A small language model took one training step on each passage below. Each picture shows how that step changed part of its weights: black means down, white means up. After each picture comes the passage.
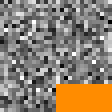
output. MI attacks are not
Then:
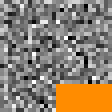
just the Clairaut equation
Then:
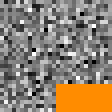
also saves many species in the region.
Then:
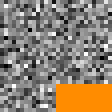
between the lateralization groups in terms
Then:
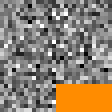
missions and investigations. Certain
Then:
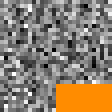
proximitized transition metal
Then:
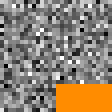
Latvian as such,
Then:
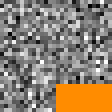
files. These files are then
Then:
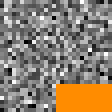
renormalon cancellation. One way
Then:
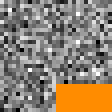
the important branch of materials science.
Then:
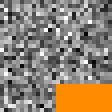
i politicheskite
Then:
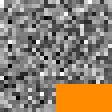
institutions to produce quality graduates that
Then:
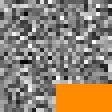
for the simultaneous estimation of
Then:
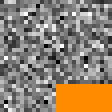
mode for running workflows
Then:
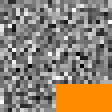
easily explained through Eq. 2 and
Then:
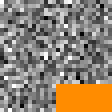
institutions play a major role in the
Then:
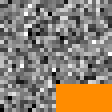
molybdenum, there is as
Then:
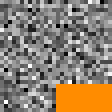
emergence concept. Indeed,
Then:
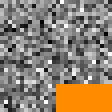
present work, we looked further into
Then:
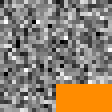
behavior and then correct it. [1]
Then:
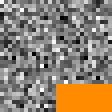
are projected to generate more data than
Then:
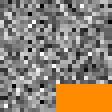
\approx 10^{-2}$) is converted
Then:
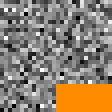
thermal-electrical interaction among multiple
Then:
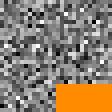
b_{1}\rangle \nonumber \\
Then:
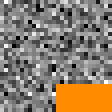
curves of group IV elemental
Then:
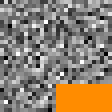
we assume that the amount of work performed by
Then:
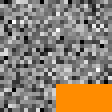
contribute to colloidal stability
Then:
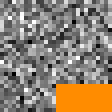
$16$ linearly independent products of
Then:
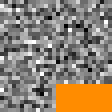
exports, including infrastructure
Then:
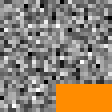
proposed recently by Bonderson,
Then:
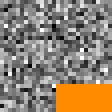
that data providers maintain control over their data
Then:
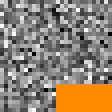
are presented in Table~1 for two
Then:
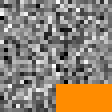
are same coloured coded
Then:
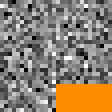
along the chromosome length:
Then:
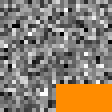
the condition in most of the cases as by
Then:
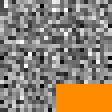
the deserving and providing aid
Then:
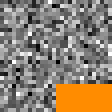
foreground star and HII region
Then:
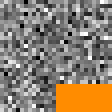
It is then plausible to describe scattering
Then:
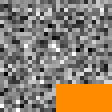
in Green Transformation*;
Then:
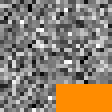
the cell efficiency improvement from 10% to
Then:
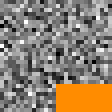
previous research, Yun et al.
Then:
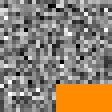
S. (2006). Cosmologies
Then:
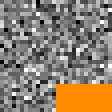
this research has not involved any human
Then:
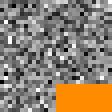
dance and song performances, and
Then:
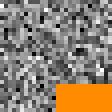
so that they could survive a practical
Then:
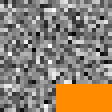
can be divided into two components. In
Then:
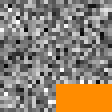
t}$), exhibiting more clearly the
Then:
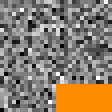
aggregate actuation match
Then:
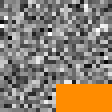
court. In order to explain and understand
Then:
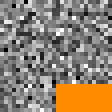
UK Universities”
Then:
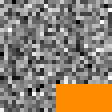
this, one may employ the uniqueness
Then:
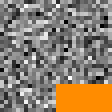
approximation should better be applied in the full
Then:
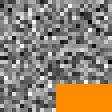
and with HBeAg positivity
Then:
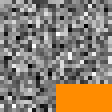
been chosen is 18+ since they are considered
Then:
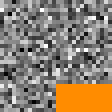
Combs' activities thus contributing to the
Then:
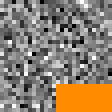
10–20 pc has proven to
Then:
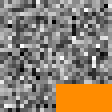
to be fulfilled by the
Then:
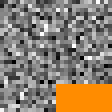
of alive neighbors of the
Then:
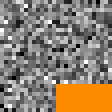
private renters - UK and
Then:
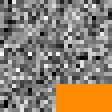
71.6% had moderate
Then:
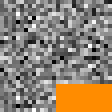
A. Haugen}
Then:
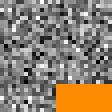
of their potential use in PEC
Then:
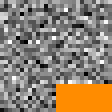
iterate of $\hat{\lambda}$.
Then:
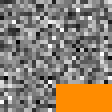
complex language understanding and generation tasks. The
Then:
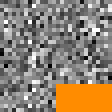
such large spectral regions as has been done in
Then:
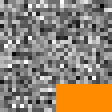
has four components: music,
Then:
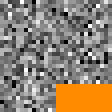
Tinca Lukan is a
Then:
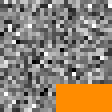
chosen to be as thin as possible in
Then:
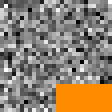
model is developed to exchange the
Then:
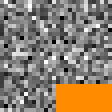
mothers and qualitative method
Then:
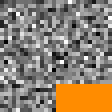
the above example, obtained by integration and
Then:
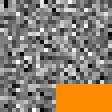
role of pets in enhancing human
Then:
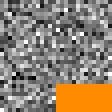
the coordinate $x^+$ is considered
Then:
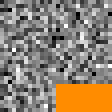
of strength scatter [1]. Fig. 1
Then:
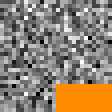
Drell-Yan processes with
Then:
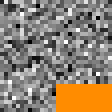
$Q$ (often referred
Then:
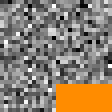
Burkina Faso and
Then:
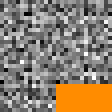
Brillouin zone
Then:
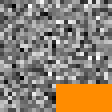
For this purpose, the Coulomb
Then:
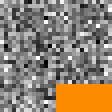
results in a higher variation in the
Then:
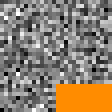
the effect of {\it intercell}
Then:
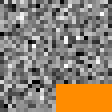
increase with $n$ (dense
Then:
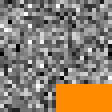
Cu}$ we can estimate the resulting
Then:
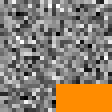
Precision Manufacturing National
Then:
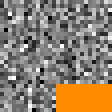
“getting help.” The significant effect
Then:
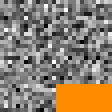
it in small portions with
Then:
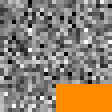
network size $N$: It increases when
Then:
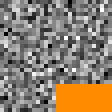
Research by Asbari et al.
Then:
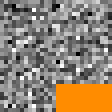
modern astro-particle
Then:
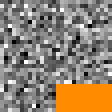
surrounding single particles. In
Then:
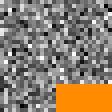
the public to the COVID-19
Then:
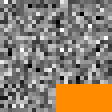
= 0, \end{equation} obtained
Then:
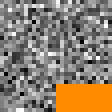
rules for nodes of generators and
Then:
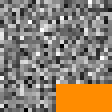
how junction architecture determines the physical
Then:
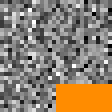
ultrafast light modulators
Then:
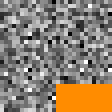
within these limits that arguments are
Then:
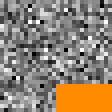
even values of $j_{12}$, that
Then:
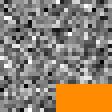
absent in S-type
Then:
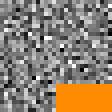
shown in all three panels for context.
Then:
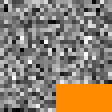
standard deviation of the resulting Jenks
